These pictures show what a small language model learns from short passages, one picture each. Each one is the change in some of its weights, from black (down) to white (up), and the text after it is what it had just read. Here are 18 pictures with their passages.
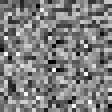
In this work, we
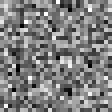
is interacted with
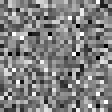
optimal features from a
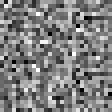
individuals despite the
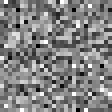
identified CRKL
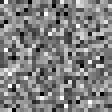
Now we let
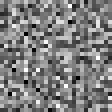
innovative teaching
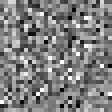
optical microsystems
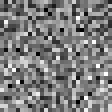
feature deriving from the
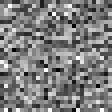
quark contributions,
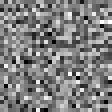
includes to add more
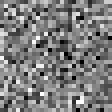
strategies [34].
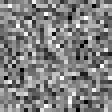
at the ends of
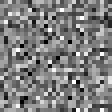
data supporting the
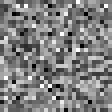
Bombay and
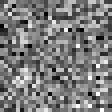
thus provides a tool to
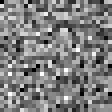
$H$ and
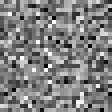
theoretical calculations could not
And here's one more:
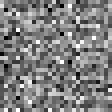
Of course,
